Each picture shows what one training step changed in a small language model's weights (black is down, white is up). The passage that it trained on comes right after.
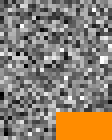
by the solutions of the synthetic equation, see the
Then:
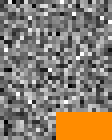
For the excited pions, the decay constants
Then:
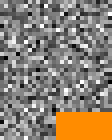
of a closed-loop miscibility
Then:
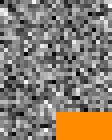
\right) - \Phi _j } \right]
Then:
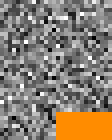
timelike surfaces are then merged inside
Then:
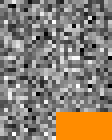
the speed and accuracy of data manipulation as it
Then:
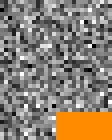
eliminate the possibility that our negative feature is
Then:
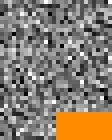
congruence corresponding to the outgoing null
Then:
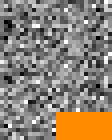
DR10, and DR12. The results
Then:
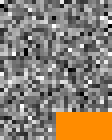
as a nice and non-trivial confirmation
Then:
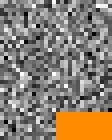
and \emph{contextual plausibility
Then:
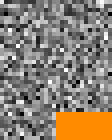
question, why LFs from young
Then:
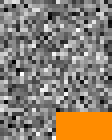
geometric factor $A_d^{-1}$. Our
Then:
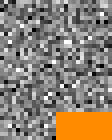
is the $\sigma$ parameter of the error distribution in the
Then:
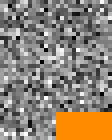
wireless medium. The security schemes
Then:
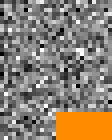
"{Low transverse-momentum
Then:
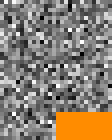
with support on discrete semilattices of step four,
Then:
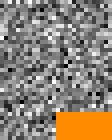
form $R^2\otimes S^1$. For
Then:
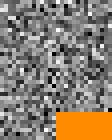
Periods} The blue edge ZZ
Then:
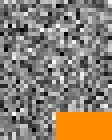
basis set in which the Hamiltonian is represented, and
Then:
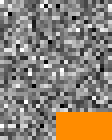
Therefore, even if the CIN grade is 1 or
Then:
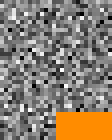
channel is in favor of the 2D
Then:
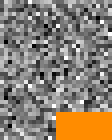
They consist of finite size curved and connected
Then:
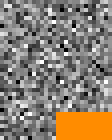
an instructional design policy and its
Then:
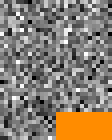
\caption{Isoreflective lines of $\Delta
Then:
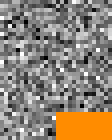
This quantity can be found by calculating the specific
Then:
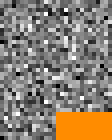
sample area [the corresponding data were used in the analysis shown
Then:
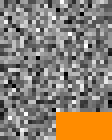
peak positions (Fig.\,3e), the state
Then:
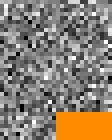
in 1843), it was without any reference to evolutionary
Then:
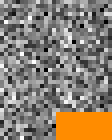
radiation of gluons by gluon current:
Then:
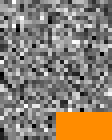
can have the correct interaction properties, but it is now known
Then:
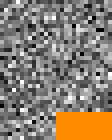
the number of the units of the model by increasing one
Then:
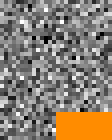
+ \sum\limits_{f}
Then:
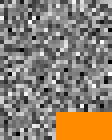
publication~\cite{SMC94}. The new
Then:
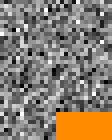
normal spatial bounds \citep{Torres2008}
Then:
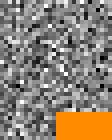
The gradient penalty is employed to
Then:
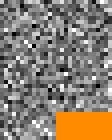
insight into the relationship between their physical interpretations. Then
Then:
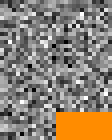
obtained from $S^{>}_{\rm LD}$ and
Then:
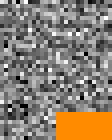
rather than a pole, we found its Regge
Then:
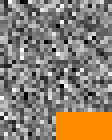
containing about a billion suns. For
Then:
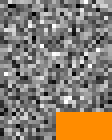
finally remark that the ratio of the
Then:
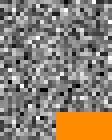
dimensions} \vskip1.0ex
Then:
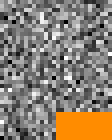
and 2b show the intensity contours for
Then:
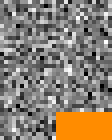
nothing but the periodic Green's function of
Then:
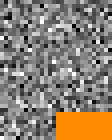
with the symmetries of the theory. One may,
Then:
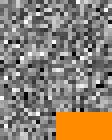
a complex mechanism by which the brain flexibly
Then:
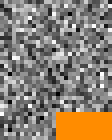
violating processes are computable in terms of quark masses and
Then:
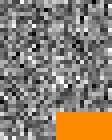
the later case, this free particle behavior holds
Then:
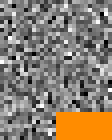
are exploring whether tasks related to motor functions
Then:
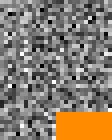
the free energy density per spin \begin{equation}
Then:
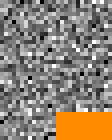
apparent superluminal motion implies a maximum
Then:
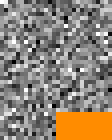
of filtering time. A scaled model of the
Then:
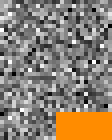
$\sim$1.79~yr (companions
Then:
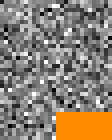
slopes $b$ are different for mesons with
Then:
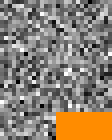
a drop as we approach the sensitivity limit of the
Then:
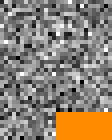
behavior [3], we tried to have a good
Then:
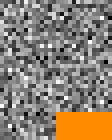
Los datos/información
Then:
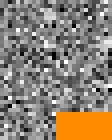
anisotropy. The results of the calculations for 5
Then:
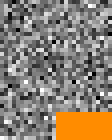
the receiving room to formulate the
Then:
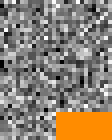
useful reminder, but is not technically necessary.
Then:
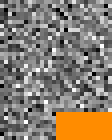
study the dependence of linear-dispersion relation on various
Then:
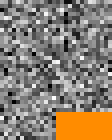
geometries (obtained with constraints induced by the
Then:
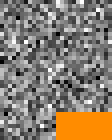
of the noncentrosymmetric crystal, and the
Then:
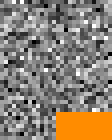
ensured that both temporal structures and spectral hardness information
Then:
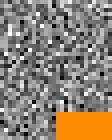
For viral, as well as immune
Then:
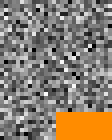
the present time (circle point) and ended at
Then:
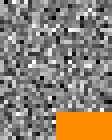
activity in DNS traffic. As illustrated
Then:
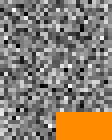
by Cycon, Froese Kirsch
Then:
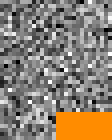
Fig.~3 a good agreement with the results for the
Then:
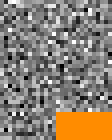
helper profiles with a variety of basic information
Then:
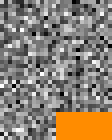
applied to the \datasource{} data than when
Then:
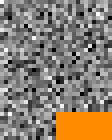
the assumption that both the kinetic Lagrangian and the mass
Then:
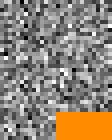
{\bibfnamefont {G.~E.}\ \bibnamefont
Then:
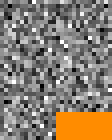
solutions are constant instead of being periodic:
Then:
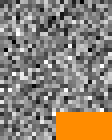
for double scroll attractor existence
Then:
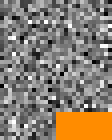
J.~Luo, ``{Test of the
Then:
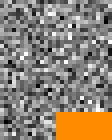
can derive an absolute upper limit for the entire
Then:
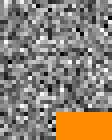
Bologna, Via Gobetti
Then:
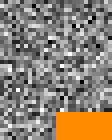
the response level, we propose a novel approach called
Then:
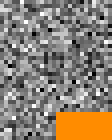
the past. Loukianova, for
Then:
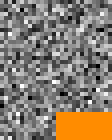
for by assuming a positive anomalous
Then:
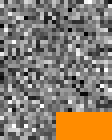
polarization degree of the heavy-hole excitons in
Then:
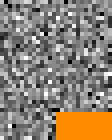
collectively determine how aggressively each node
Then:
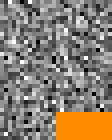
of Fraunhofer modulation at low fields,
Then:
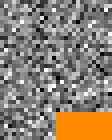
local networks. The local policy conductor in each
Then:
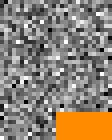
could include the detection of electron-coupled axions
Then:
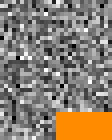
These findings highlight opportunities to
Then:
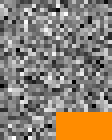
characterized by the following (Weyl's) density
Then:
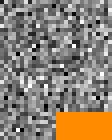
the algebra is significantly more tedious.
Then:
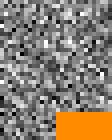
of one of the 14 possible interaction terms of the Hamiltonian of
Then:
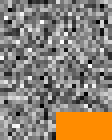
bulk states mask them, making them
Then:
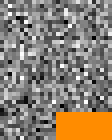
used in the calculations). This represents the CO velocity range we
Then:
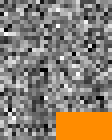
the discounted value of the cash flow
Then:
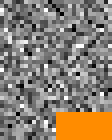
be loaded and accelerated to high speeds along
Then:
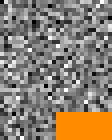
approach for the IoT, and the
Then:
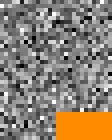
closer to the RTL method. It uses
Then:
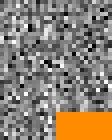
the progression from flat ($t=0$)
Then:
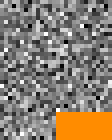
\fig{fig:simulation}(a) follow the
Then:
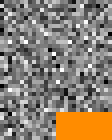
binding energy (529.3eV). As a
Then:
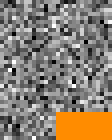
reached if a customer is inactive
